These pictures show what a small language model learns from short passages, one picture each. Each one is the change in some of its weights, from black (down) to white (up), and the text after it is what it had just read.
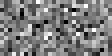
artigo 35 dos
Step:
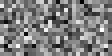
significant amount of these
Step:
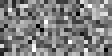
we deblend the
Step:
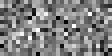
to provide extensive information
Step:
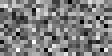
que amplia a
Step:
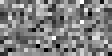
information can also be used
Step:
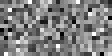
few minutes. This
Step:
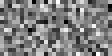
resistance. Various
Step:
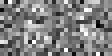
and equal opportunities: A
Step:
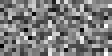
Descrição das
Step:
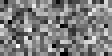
review on its traditional
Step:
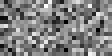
indicate that the proposed approach
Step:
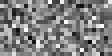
range by each spectrum's
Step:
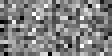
gives information on both
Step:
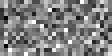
& et al.
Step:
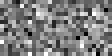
with opportunities to engage
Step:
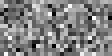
the uppermost dot and
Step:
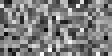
opportun. On peut
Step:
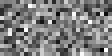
system, adapted to
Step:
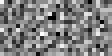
initial stage experiment data were
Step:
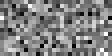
Band 7 HDO
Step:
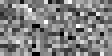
Written explicitly in
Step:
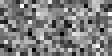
with a lifetime over
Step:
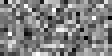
upper fracture wing
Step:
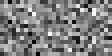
machines may have
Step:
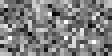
the representative quantum
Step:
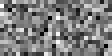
Bahan hukum
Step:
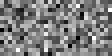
flow direction as it was
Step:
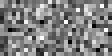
outcomes can be obtained.
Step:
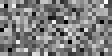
show that simple phenomenological
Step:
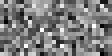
all music clips
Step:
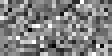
M-learning will
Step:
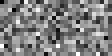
theory. That is
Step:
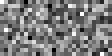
saturation scale,
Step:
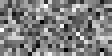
structures were never
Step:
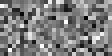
kechuvchi mayda
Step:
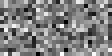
as detailed below),
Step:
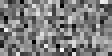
this symbolic construction can
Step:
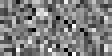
to become motivated.
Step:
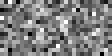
and real material properties.
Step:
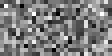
a cartoon showing
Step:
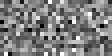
jet. This feature
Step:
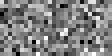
antibiotic and
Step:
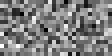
kasus dan
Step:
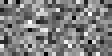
and babies.
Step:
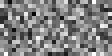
teaching at the primary and
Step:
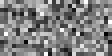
prospect is more
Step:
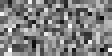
viral capsid
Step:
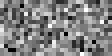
order rescattering;
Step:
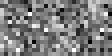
the multi-agent
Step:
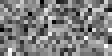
hanya berada
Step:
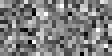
to the condensate resistance
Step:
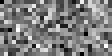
on the left side of
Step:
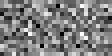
a BNCC
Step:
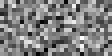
content uniformity,
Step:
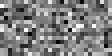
that surgical treatment
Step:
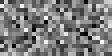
as a veto
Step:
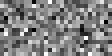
where r is the size
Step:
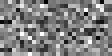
map length]!"
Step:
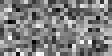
c) Internal
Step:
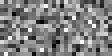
rate and lower latency
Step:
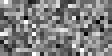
educational system that can influence
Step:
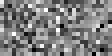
Medicina en los
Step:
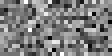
in dilepton
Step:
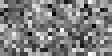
the detection in that
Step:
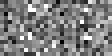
Institute of Sciences,
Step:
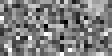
all authors. All authors
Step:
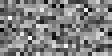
characteristics and behavioral problems
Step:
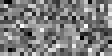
The STA addressed
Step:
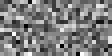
algorithm decides which resource
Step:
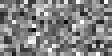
is also formed. The
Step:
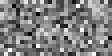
on the particle derives
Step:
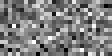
of the study show that
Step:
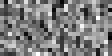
factors driving
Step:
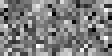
the fitting parameters from Table
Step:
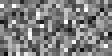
ishlab chiqish
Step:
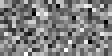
to GT and its
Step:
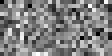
if and only if
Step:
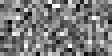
same program/erase
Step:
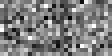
процесса во всех
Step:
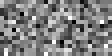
führt zu
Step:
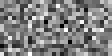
al publicar en
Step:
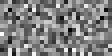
он замон
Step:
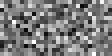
Quanto ao tratamento
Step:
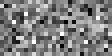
diffuse to the
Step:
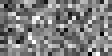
uni yuksak
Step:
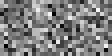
the development of the
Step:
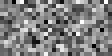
also observed in fish
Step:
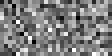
this case, and thus
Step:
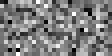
found to have maximum plant
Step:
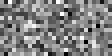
and outer chains provides
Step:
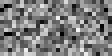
network output). It's
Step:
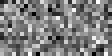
real preclinical
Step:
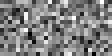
detail in Sec.
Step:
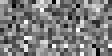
transfer of technologies,
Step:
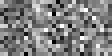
the second scheme, the
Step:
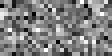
in its constituent
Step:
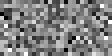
\sp \beta}
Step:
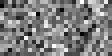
in eigen dienst
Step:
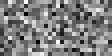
chapter, I
